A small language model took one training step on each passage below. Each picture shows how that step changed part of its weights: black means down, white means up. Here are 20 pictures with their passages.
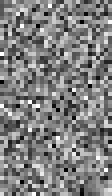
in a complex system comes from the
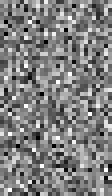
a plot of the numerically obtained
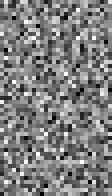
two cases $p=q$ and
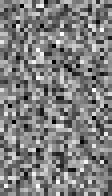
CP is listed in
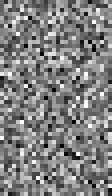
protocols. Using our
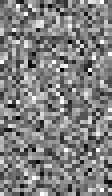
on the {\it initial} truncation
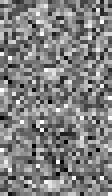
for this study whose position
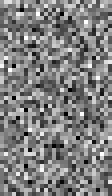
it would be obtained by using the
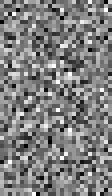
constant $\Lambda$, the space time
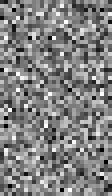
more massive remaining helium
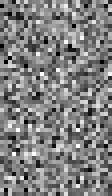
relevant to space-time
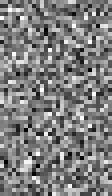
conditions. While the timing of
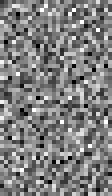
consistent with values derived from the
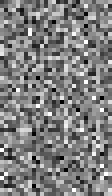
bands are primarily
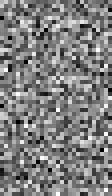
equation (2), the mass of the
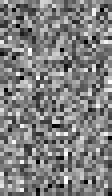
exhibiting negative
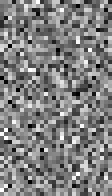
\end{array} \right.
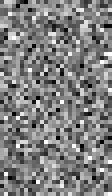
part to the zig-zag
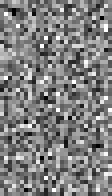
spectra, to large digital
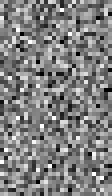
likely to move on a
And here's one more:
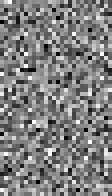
the above multicomponent systems
